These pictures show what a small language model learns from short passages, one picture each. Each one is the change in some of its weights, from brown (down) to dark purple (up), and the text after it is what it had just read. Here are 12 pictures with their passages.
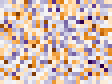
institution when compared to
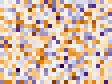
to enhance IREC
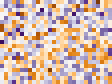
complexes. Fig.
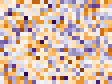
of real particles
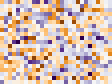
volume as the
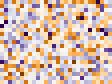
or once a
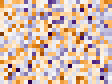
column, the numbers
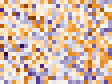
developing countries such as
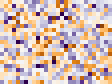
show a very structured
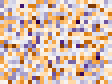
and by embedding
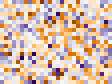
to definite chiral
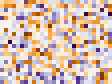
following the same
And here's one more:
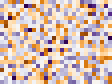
are observing have disk
